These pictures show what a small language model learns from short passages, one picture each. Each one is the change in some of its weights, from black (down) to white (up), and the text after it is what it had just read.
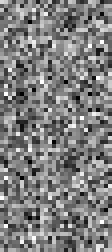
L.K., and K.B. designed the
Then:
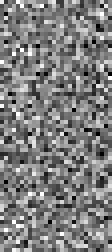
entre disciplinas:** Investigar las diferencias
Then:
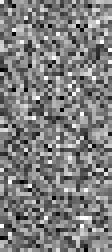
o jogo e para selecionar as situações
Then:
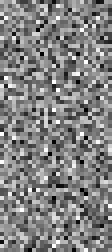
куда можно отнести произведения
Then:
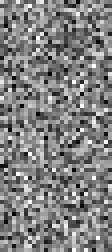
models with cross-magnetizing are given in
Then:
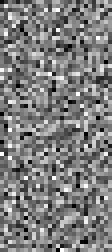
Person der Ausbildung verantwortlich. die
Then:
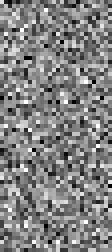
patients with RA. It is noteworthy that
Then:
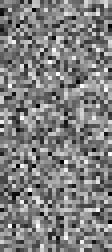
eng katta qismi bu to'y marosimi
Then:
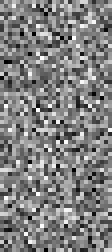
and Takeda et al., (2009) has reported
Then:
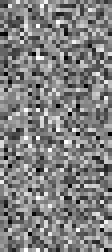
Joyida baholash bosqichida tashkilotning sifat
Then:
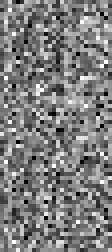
Innovatsion ta'lim. 5.
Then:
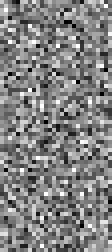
Development Region of Nepal was selected for this study
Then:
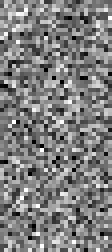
independence. The Declaration was a document that
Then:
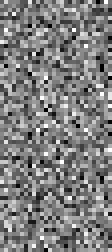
поисковой и исследовательской
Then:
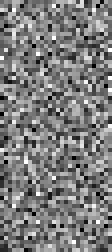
dan mengganggu jalur transportasi dengan
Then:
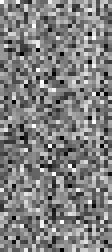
tienen incapacidad para el trabajo?
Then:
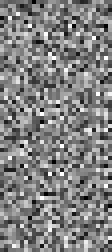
tension that students may experience; - Assistance in
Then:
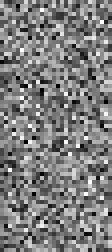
Tayanch iboralar: suvsiz
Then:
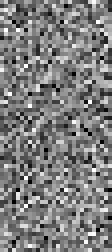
M. Akkuzina Issuing editor
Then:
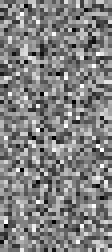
doirasida videokuzatuv kameralari,
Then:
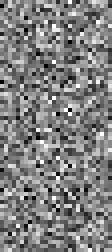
N.** (2011) A Contribution to the knowledge of
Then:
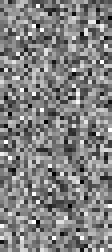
YouTube, embedded on the
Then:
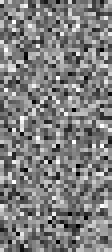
pacífica. Dessa maneira, o
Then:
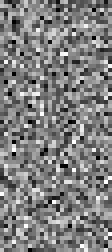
was run through Standard Discovery 250
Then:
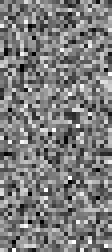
Medical Department, Kyushu University Hospital,
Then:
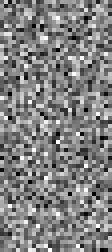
weak broadening of the anomaly is noticeable
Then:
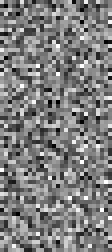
сотрудник Государственной
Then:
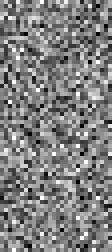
uniformly bounded before and after the occurrence of
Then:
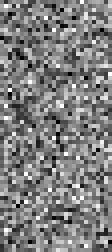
de travail. Un autre problème est que
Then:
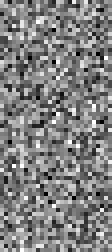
no caso dos homens, 82% são
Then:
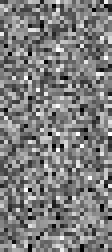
или «советские корейцы».
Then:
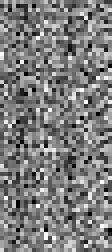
Berry J. W., Bock P. K.,
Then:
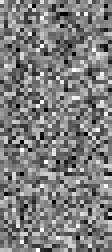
Jonson and R. J. Chang,
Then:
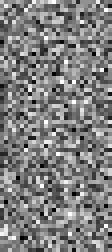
ta'sir ko'rsatadi. Masalan,
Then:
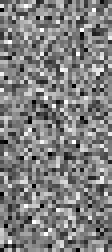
travmatikligini kamaytirmaydi, lekin
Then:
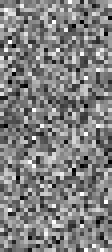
e desigualdades históricas. Por isso,
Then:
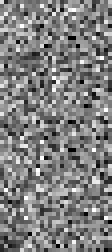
de interiorização da Covid-19;
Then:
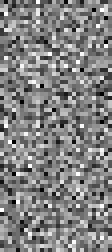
testing once. III. RESULTS Figure 2 shown
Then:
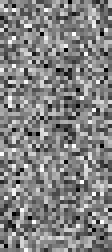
Age of teachers and their attitude towards learning
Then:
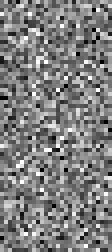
multimodal optical fiber. 3.
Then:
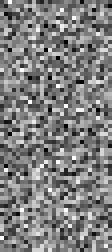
benefits generated by some probiotics were reviewed
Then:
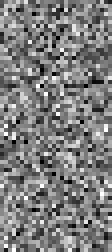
olacağı düşünülmektedir.
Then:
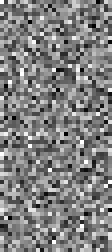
the sources of the science of hadith presented in Umar
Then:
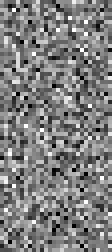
было хлопководство⁷. Таким
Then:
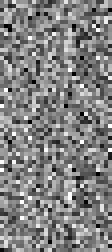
Дополнительные разрезы
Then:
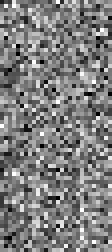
plant⁻¹, total corm weight plot⁻¹
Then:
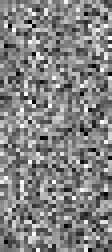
coagulum. After the packed product was
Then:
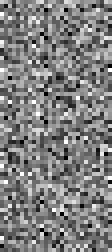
method documented in the literature for postoperative monitoring of
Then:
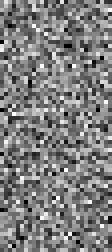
computation techniques etc. Image compression can be
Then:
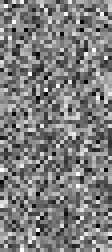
on anticipation of critical scenarios, flexibility of
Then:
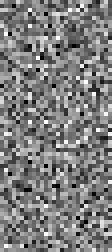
might produce from them. The titleholder is,
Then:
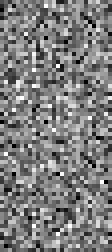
and Intuitionistic fuzzy sets
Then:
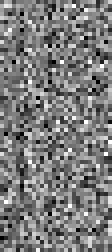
når det ble snakk om å
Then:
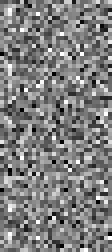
the symbolic and cultural dimension of the text.
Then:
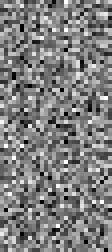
UI design, informative images and characters including
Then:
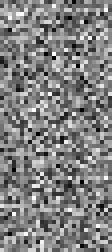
10 years. The number of patients was: 1a group
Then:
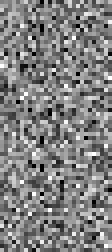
qismlari holatining muayyan,
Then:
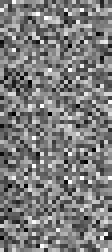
industrial technologies in aviation construction and other
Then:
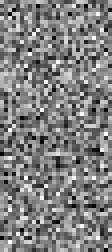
- *“E-tutors make student support
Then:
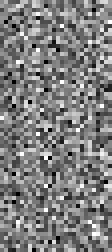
xavfsizligini balli baholash uslubi
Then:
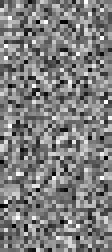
di Regengweg No. 22,
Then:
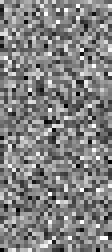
la infracción no revista gravedad y
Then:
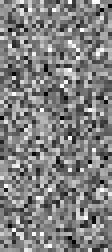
(BAT) which consists of 20
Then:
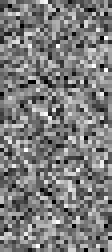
içerisinde en öne çıkanlardan
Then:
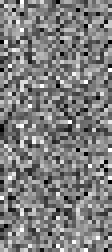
the "CS-MACH1" world.
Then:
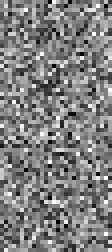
Franca*, an industrial area near to the
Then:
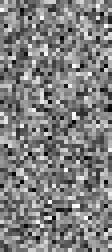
Maroc, malgré les efforts
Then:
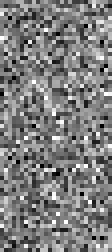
Dios, el hombre y la diversidad del
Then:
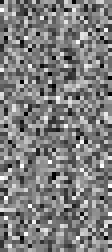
продуктов, услуг, информации,
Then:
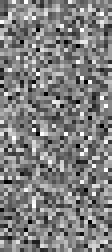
dried and then calcined in a blast
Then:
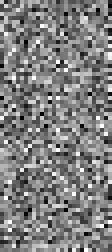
and Alexander Collie. As an intermediary
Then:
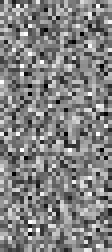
1609 Johannes Kepler published
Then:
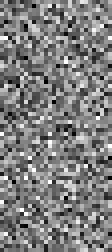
DISCUSSION) Ma’lumki,
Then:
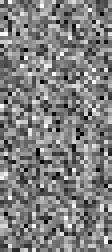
пищевая промышленность,
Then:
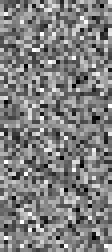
aholisini to'laqonli ijtimoiy va
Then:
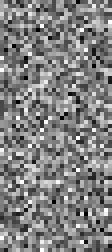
- sharing of historical information but focus on
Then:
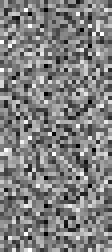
basis? Who will maintain the data for the long
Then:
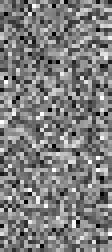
pollution, elevated temperatures,
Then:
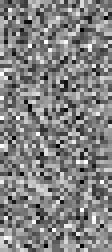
were conducted as part of the experimental study, while
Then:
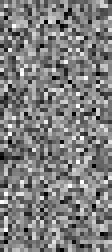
the original imagery's complete dynamic range. The study
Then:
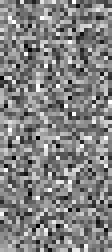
symptoms (46.5%) and
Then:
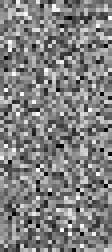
pain reduction. This result is comparable to that of
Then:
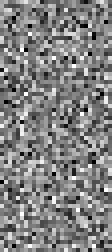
F2 followed the Higuchi model
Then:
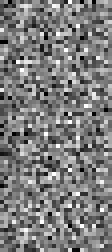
momento da ocorrência de mastite em relação à
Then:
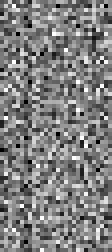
pengelasan pipa telah mengalami
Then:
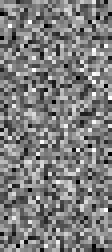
about works created in folk oral art in Uzbek
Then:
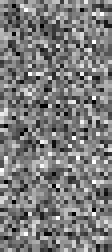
elementos de enlace, porque todos
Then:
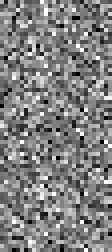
на этот случай у меня
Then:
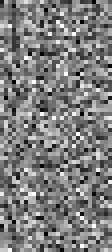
been accepted as appropriate architecture for institutional
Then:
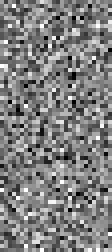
Outro: _____ Percepção do
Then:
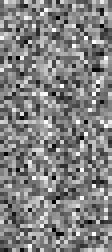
, (Δ, ν) be measure spaces
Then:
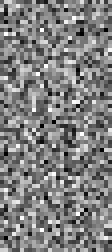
анализ қилиш ҳамда синтез асосида
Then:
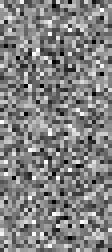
(BW) at slaughter, INT
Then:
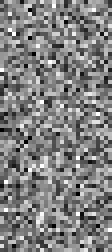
yo'nalishi va sur'atlari hamda
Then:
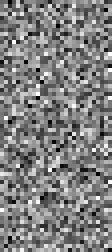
during this operation is included in calculation of CO₂
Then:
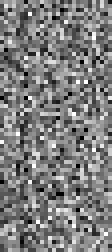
mengamati, merenung dan membaca.
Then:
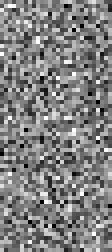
*Inclusive MIDI Controller*
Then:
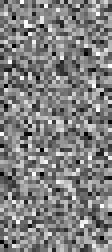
intensity laser driver stability on target, whose
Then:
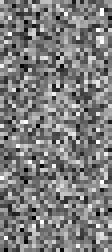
overlap, funding, data access committees models).
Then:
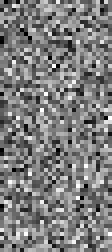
*Contracts Acts* dan olingan
